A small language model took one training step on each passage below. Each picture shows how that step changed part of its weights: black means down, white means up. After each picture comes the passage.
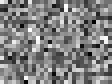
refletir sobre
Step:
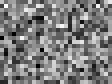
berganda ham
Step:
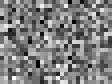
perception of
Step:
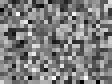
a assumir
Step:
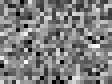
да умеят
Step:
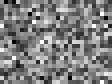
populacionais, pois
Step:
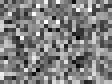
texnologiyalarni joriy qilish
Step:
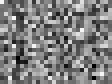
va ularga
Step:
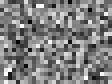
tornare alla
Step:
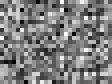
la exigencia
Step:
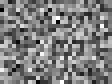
13. Economic
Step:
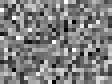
vertical y diferentes
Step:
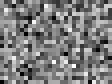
и личностные
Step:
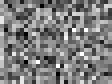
încă din
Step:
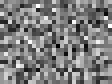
yot elementligi
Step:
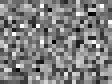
1 Tinggi
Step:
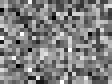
yil 3.
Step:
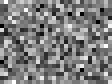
asosiy taktikalari
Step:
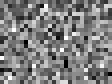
auf ihr
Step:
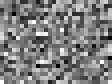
The game of
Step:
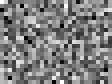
web seperti
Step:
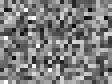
cuenta nada menos
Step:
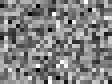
historia personal y
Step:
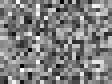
de São Paulo,
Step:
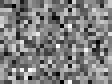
/ Под
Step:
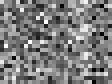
maqolada bir
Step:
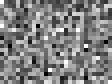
à l'analyse
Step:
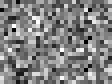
o'zi uchun
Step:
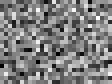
Fundo Nacional de
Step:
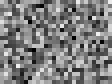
fur et à
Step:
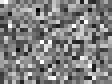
hujjatlar va
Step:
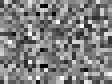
que relacionasse
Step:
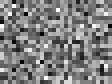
obrazlilik kabi
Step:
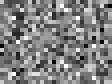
va metodikasi
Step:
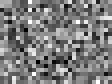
impactos de las
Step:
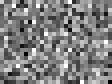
язык является
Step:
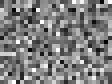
soil can be
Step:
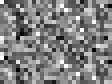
va mustaqilligini
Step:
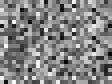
balance economic
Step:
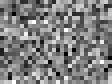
The One
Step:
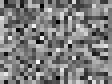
забезпечення, особливо
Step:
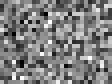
di luar
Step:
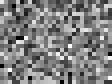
non dover
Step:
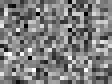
бири бўлиб,
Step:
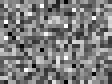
of the theory
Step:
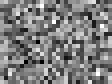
2], tenho
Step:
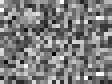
só será
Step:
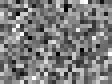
II scale.
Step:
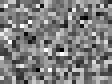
yang berkuasa
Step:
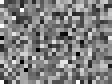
masalalarda asosli
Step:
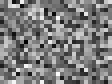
soliqlar va
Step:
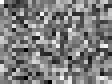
vazifa hisoblanadi.
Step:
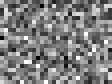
'op de
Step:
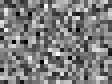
интернет в
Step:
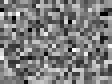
moet onder
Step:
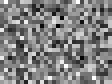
va statistik
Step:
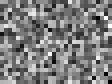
erishish uchun
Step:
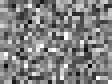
de produção
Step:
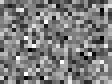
yanada yuqori
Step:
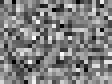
les Fiches
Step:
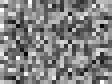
autores, é
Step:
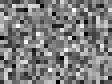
Sei Aur
